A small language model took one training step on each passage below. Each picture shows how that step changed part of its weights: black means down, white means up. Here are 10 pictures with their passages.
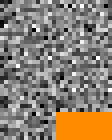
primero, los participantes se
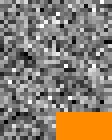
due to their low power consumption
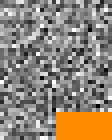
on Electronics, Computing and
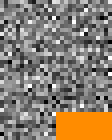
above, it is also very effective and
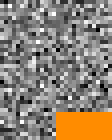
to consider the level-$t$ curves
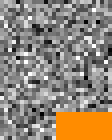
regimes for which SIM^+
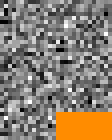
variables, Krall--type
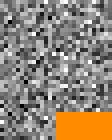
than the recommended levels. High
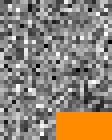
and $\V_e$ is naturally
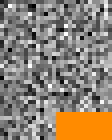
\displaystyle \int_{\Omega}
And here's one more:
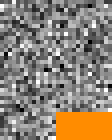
frame in Theorem \ref{th2}
